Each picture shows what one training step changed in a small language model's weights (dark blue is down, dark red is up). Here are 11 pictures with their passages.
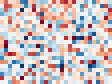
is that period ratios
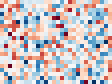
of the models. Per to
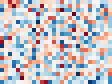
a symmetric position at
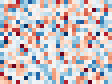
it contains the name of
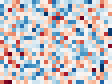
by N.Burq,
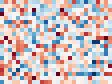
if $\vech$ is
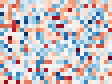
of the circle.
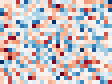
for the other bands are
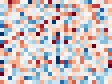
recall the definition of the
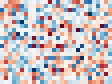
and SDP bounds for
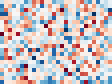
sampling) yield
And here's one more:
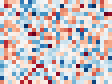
equations for a discrete
